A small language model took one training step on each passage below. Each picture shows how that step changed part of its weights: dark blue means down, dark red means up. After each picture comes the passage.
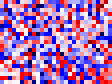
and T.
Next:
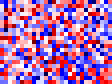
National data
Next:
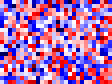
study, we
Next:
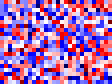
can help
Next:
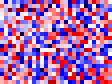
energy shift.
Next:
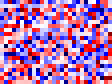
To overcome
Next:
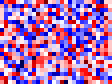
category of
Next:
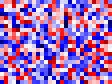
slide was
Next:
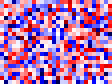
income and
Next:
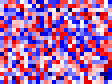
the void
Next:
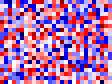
a trajectory
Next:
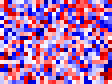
the $y$
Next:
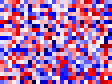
and the rest
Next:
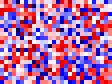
logics could
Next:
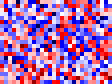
end. As a
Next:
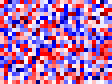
case set consists
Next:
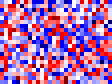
was validated
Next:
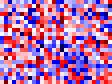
large longitudinal
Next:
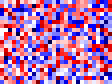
complexity in their
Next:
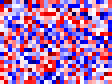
production via
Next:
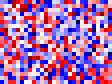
staining in
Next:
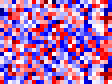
the boundary state
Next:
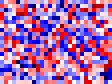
the GP
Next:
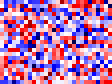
\eea The
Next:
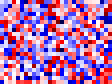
In the LES
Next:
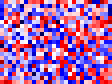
for which the
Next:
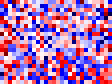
signals produced
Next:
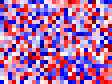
stations and
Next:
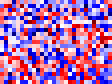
mode, over
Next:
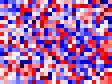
operators that
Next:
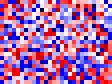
the workload
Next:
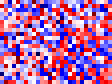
different types of
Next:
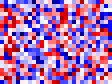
are interested in
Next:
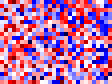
of two research
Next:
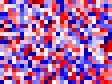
the $1
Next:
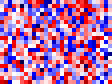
the best way
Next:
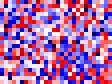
findings of
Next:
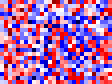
Table 6.
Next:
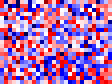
invariant mass
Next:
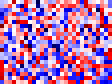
is paid to
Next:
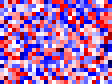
based on the analysis
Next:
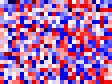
much lower
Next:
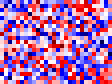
one uses the
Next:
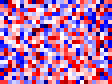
as separate and
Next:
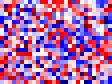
The application of
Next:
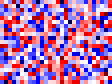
similar weighted
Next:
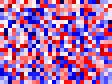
industry in
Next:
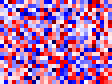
text of this
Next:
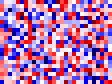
fail to
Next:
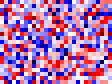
was continuously
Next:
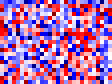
nodes are
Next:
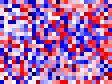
operations in the
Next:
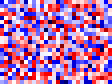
this work we present
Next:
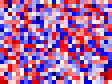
the integer
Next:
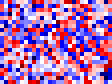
the project:
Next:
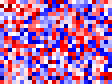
the independence
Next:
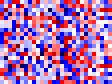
partially show
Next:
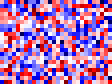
directions within
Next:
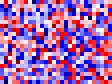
event. This
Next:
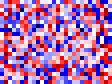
each community)
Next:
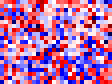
the second stage
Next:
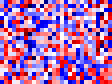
ask which
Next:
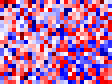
examination, there
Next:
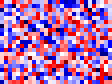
forest, it
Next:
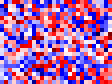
with detailed
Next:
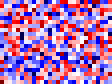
applied for its
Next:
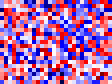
use them in the
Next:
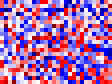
along with the
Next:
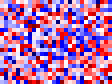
and propose
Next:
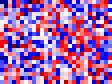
show how the
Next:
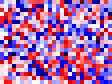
increased T cell
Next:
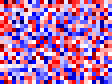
1 year of
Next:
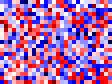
Through a
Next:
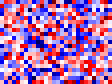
excitation rate
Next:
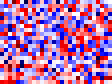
to supervised
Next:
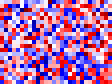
living and
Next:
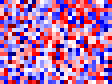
will be projected
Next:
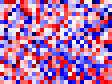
combined #
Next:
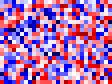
who found that
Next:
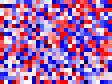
are typically
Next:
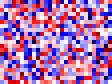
by supplementing
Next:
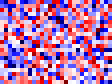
to be high if
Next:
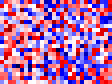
of notation,
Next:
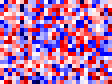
energy extracted
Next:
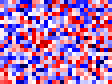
Tofu was
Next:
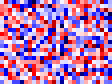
\hline {\it
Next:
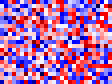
with effective charge
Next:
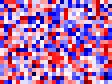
The Health
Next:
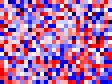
is reached
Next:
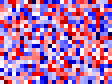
as much as
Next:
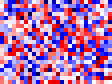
similar to a
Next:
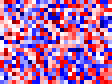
symmetry of the
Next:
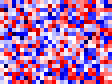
The left part
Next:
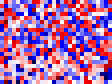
the deviation
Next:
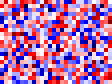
air temperatures
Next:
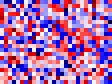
study is supported
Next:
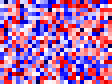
located in the
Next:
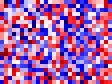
the sensitivity
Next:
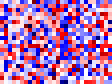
reverses of
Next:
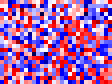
the modest and
